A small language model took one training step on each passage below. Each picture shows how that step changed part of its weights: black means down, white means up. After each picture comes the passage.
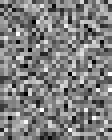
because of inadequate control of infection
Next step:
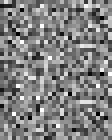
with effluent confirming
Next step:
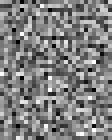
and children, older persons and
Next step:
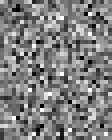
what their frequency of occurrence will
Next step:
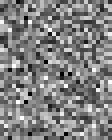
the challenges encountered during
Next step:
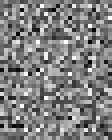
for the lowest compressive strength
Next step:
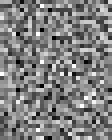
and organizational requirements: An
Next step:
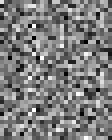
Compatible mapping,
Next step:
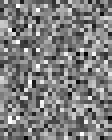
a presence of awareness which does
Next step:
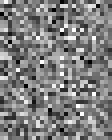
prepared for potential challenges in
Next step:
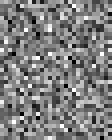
skills, ways and manners
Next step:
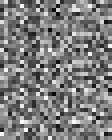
for two example data sets of
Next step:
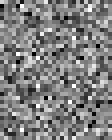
subset. The average information
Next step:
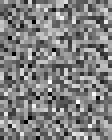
behavior, imparting the
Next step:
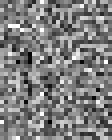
Nonwoven PP
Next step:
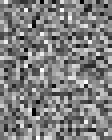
of the processing and marketing process
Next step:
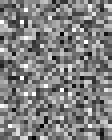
the fiber components within the
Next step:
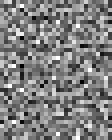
has obtained (VI) from
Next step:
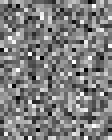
use of my data in research
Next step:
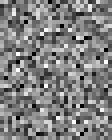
car model. The results of
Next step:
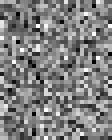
he leave the system and
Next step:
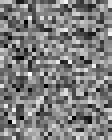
then support innovation and facilitate its
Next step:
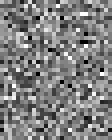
which specifically affects a single
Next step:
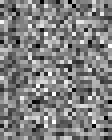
achieving a crucial step towards long
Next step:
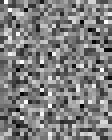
Odinga would become
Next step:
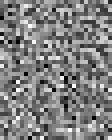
lower at 30° shift than
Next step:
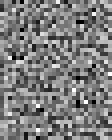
or no contact with other
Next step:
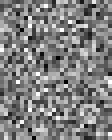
a softer general acceptance and
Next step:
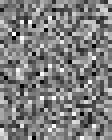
the conservation and sustainable use of
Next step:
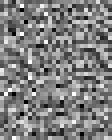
of the narrator's
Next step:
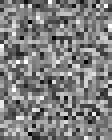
are prone to never
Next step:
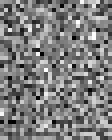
of interpretive phenomenological analysis
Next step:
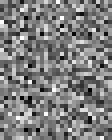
the training model accuracy that had
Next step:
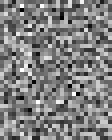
of the burden.
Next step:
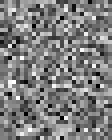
visit JSP. While
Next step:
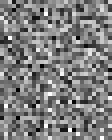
errors, especially when learners
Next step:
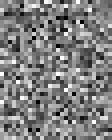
loyalty. First,
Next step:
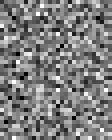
Nicole* is not
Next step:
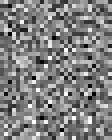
at tracking animals via satellite
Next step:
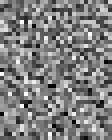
the quality of ecosystems,
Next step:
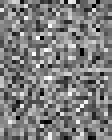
\Delta w(t,
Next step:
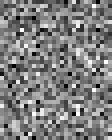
we consider the achievable
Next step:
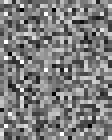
of sample are different where
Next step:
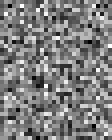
for another 2 hours to
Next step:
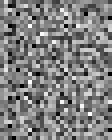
in a manner in which it
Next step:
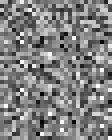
malaria among children under five across
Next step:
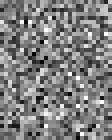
the smaller the percentage of internet
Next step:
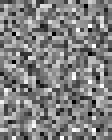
GHC { }
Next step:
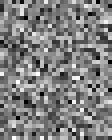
construes that women's
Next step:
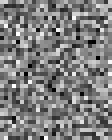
future work in Eastern
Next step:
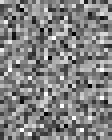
into instruction-following
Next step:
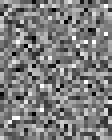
are reciprocity and
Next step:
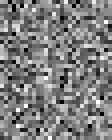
variable thicknesses depending on whether
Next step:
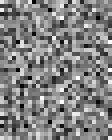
calorie intake and
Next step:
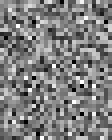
Design of WP3.
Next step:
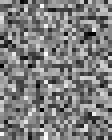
and reconstruction are jointly
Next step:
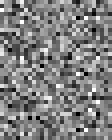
variable ac voltages are
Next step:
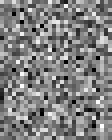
bryophyte associations,
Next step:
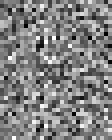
not show any significant difference between
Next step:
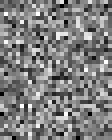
the plough*”,
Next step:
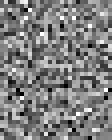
to integrate scouting
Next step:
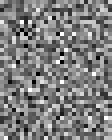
the assessment of prior learning skills
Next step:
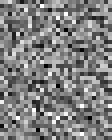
and zeroes needed to represent
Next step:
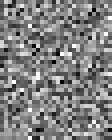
with a small D.
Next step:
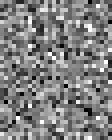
grades motivates me to
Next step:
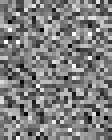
approaches and provided the figures.
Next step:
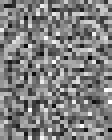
in this work to analyze the
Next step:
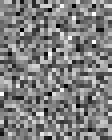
euro, and 2nd
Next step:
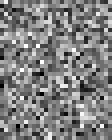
considered desirable. We
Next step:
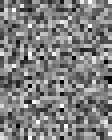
a victim of physical
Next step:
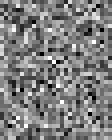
genus levels are shown
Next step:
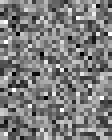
experiences within a supportive
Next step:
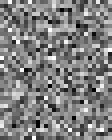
has been investigated among others by
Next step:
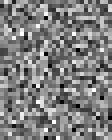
dedicated meeting of 90 minutes and
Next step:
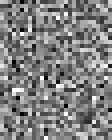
and psychological abuse and has
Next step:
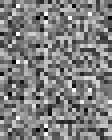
achieved by finding the corresponding
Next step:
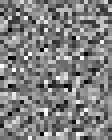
drugs using hydrophobic
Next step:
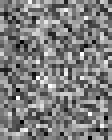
validity. It is recommended that
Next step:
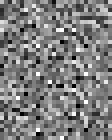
smoothly change the mass of
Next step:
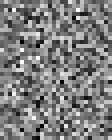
preview of the estimated findings
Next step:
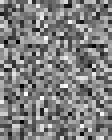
initiation and development of
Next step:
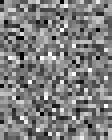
pair (s, t)
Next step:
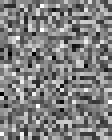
in the murine
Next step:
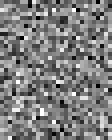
were condemned.
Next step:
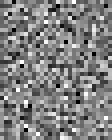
with BCC showing strong expression
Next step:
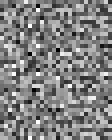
a 5 MW green hydrogen
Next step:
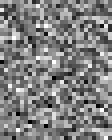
sector has encountered significant
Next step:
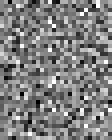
dix sont des
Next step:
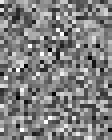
hospital visits in district
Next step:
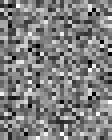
solution with a concentration of
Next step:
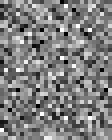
tissue that can be used as
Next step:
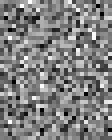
there were fewer errors before
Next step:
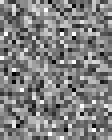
classroom; iv) With
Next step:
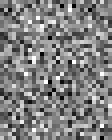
4 Numerische
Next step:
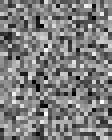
applied to all the teeth
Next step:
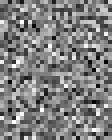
change the composition of the
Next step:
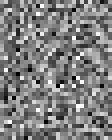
in installments. If
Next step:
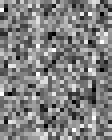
DECLARATION OF
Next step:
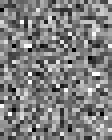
the material either is in a
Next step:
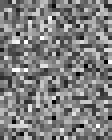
this work. Dedication
